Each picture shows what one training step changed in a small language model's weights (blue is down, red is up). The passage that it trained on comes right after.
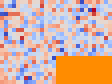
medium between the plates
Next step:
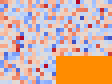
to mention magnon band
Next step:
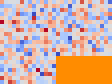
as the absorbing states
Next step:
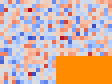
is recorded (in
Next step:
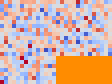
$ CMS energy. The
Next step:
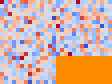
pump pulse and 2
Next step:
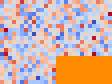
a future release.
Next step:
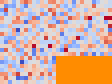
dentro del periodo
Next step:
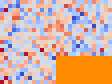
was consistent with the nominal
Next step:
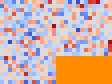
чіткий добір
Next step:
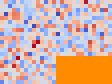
rivojlanishiga oid iqtisodiy
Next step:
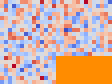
of the Automatic
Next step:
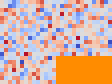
direction with opposite spin
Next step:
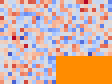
the system's nonlinear vector
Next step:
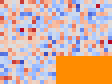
the tensions over the
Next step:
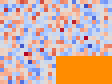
inefficient market
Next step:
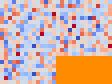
în strânsă
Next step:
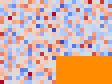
assuming the frequencies of
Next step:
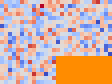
Eń áwellen
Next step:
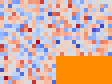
partially replaced by
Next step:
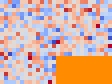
axisymmetric conditions, we
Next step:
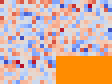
the use of the real part
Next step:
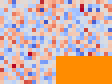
At strong coupling, both types
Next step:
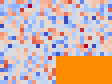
& Questa è
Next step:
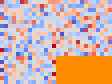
D. *Nat
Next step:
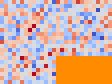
all k-mers in
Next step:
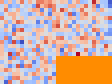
The difference in value between
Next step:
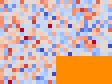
on their own and
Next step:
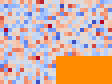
used in our analysis to
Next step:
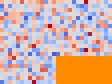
organisasi sesuai
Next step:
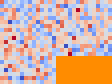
університету імені Т.
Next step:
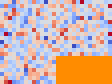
кадрів вищої
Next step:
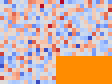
event generators. The generated
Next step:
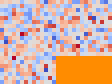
jamoa ichida
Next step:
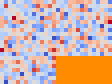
Moreover, as we detect a
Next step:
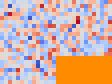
samaradorligi yuqori
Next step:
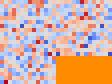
physical phenomena at a
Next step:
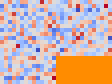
words, we define the
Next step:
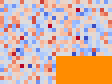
on other observables.
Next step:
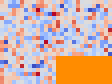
Research Group on Management
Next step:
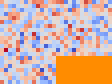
decision-makers —
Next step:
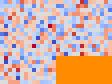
internacionais. -
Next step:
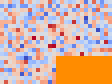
bevosita tashkilotlar
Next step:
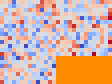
Attention will be an
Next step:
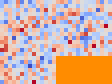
menor proporción (Figura
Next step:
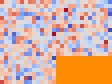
the polarization of the coupling
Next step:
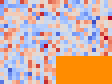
Spiegels das
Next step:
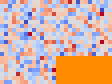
un extrémisme
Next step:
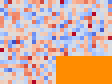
this area, as well as
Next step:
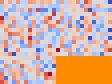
that, as follows from numerical
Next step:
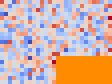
¹ Кучкарова
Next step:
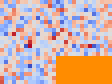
constitutivos de comunidades de
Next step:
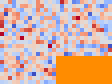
resulting equations of motion upon
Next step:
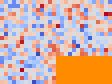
Structure of Social
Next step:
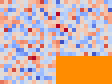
if they are detected, their
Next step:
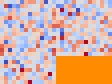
года» правительство
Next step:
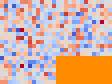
of our Roper paper and
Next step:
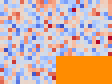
perspectives. Furthermore,
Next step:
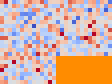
very faint X-ray
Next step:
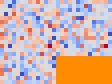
combinations of the finite radius
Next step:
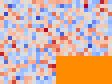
acceleration process. Our results
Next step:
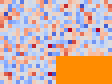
ва миллий
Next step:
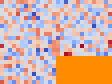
a review). The early luminosity
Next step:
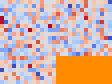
based neighbors, then
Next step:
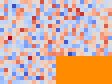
of quantification, whereas
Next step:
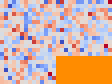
huquqiy rivojlanishlari uchun
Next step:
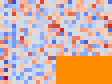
denote the index of the bin
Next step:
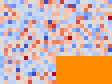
часто. Мода
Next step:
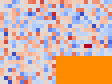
fully consistent with direct quantum state
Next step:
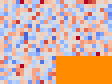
and rise times of
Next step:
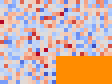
expressed for each rule
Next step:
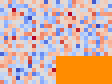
yang positif dimana
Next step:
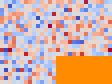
compression with side information,''
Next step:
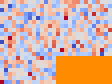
sektor produksi
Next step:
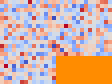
to 51\%) compared
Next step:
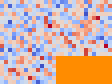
hand side equals:
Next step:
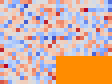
list of all that is
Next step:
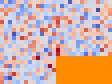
indicator of whether the performance
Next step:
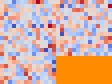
efficiency of mass loss. This
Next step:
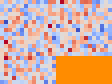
escala, e
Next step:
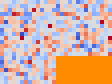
reflete diretamente no
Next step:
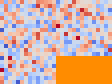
The numerical results are compared with
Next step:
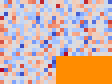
stars, the number of edges
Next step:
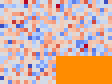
ead command for the
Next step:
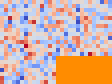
мовних, культурних
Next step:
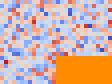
– она связана
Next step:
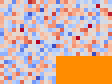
any modification of the
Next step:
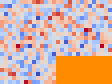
order to rule out any
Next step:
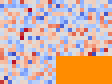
be handled under the new
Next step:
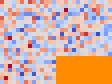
the observed sliding speed
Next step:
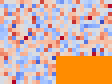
for this cluster. In total
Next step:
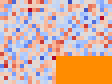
equal to the hole barrier
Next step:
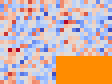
$27$ modifies
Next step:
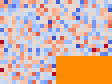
discussions are given in
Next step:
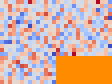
by the small circles on
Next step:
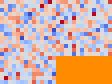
mezon har xil
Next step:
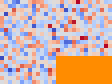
system in which, having defined
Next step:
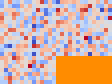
και παρά
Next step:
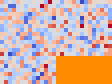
mejor estrategia
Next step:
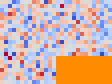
asosiy bosqichlari
